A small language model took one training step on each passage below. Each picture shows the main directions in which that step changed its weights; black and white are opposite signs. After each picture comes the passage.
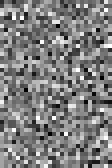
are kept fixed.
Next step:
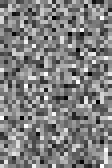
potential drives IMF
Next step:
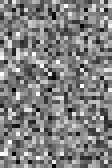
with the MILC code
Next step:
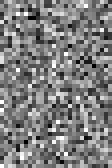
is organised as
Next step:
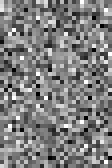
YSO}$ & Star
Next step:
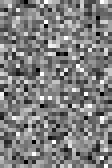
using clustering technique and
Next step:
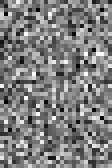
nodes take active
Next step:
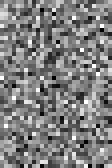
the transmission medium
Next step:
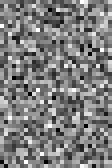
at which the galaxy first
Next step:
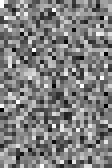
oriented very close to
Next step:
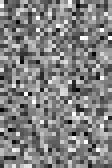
for \Teff. The
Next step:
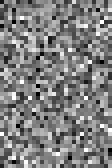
optimise the searches
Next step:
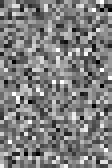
an aggregate of
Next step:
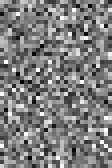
(orange curves), and
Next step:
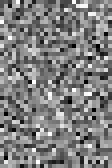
wave, whereas the IR
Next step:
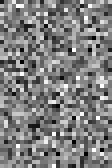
contributions originate from a
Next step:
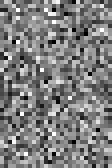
a new kernel extension
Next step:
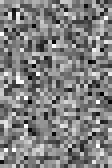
virtual hosts
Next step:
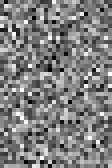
model was chosen for its
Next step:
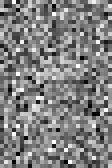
equals 8 while it is only
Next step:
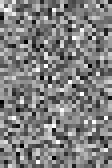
of a tunneling
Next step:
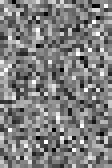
cavity of radius
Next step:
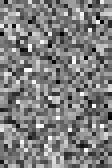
integrated in the wavelength
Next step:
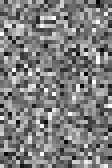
problems. % Figure
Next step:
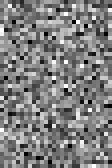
Rev. A}\ }\textbf
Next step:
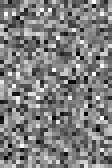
using an all-setting
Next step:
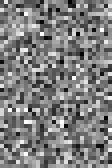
\civ\ ion.
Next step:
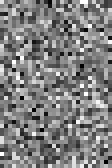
of the cooling rate,
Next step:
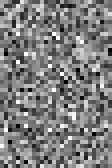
with $\lambda^i$
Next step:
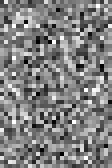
outward velocities of
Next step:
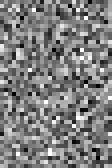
the isotropic case.
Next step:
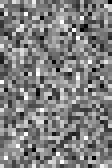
Py FMR frequency
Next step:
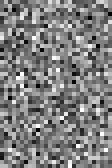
of the inner broad
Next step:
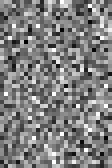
limit on the distance to
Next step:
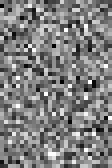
frequency of the plasma
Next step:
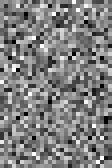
a regular black hole with
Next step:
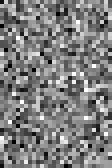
nuclear X-ray emission
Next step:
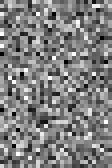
use in large-scale
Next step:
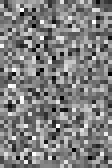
time scales of approximately
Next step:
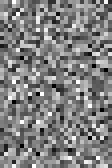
small black circle on the top
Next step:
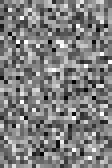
shows the comparison of a
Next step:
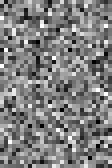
feature of the finite parts
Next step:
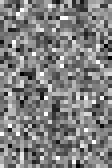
periods match quite
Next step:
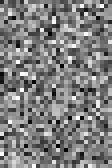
proton targets, we
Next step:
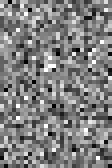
the potential consequences of
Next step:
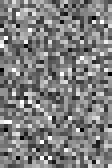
significant QPOs were
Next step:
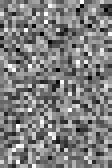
image conforming with the
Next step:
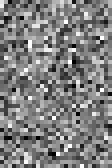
observational upper bound.
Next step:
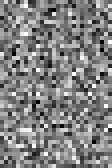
followed by subsequent
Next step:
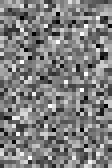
coordinate systems and their
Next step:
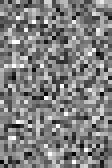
based on measurements of the
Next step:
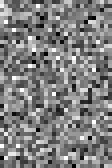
should be mentioned.
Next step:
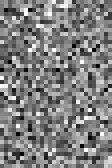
method for normalising the
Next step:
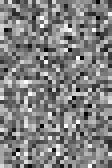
techniques. We
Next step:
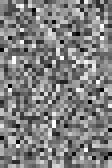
stars of the two target
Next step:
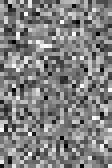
gravitational potential of the
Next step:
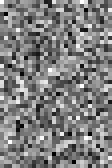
cooling close to the
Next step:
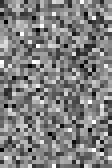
mentioned are approximate
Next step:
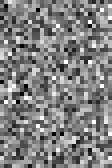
is allowable according to
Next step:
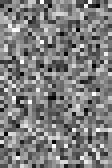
block length is demonstrated
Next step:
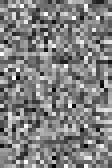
designed and implemented new
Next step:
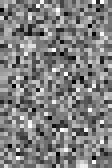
rays.} {We discover
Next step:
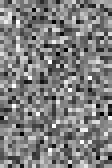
modern view is that
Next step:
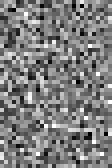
device showed an
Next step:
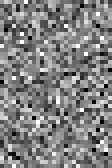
relatively small $Q_{\rm
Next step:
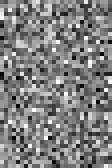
the kinetic energy flow
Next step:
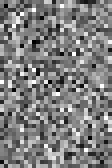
of nucleons in the
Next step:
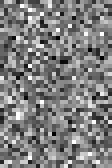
useful for our further
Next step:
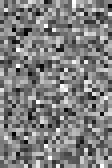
compared to only 50\%
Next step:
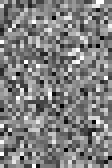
such VCs, and have
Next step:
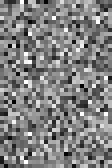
limited by the size of
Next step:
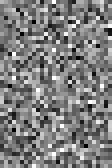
we show that Magnus
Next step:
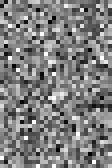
a greater reduced
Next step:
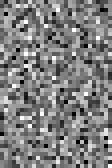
respectively. The mutual information
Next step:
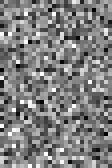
entire Sun, it
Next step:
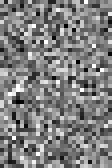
linear function fit involving
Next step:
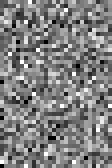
it is continuous and does
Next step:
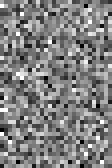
$D$ is minimum corresponding
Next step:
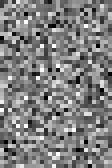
model serving cost and
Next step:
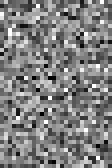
some new condensed
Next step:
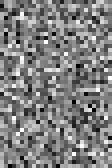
being the Lie
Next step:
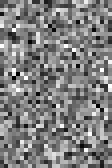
in the software
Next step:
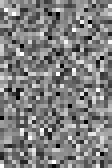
the reasoning process in
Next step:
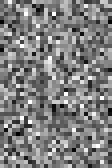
the period search for all
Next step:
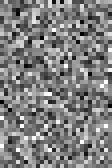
of $b$ jets
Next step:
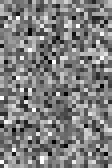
ratio, for all possible values
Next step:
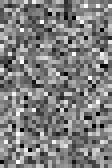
King plot for the
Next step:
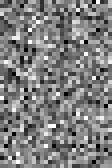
ways, either
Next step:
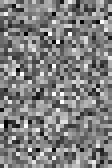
test} for CPV
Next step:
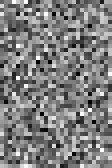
measurements. We thus can
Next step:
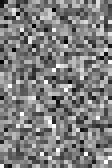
that were oriented to the
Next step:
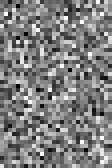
Stan uses the first
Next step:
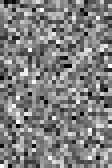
fundamentally different''
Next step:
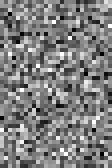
surface layers as would be
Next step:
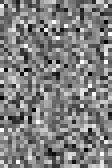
interactions, so that the
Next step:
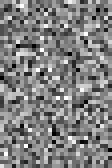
for Theoretical Physics
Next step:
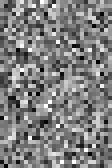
decreases with the number of
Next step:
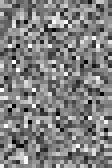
and it is can be seen
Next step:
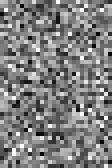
hardening stress
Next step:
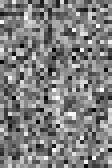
the frequency difference increases.
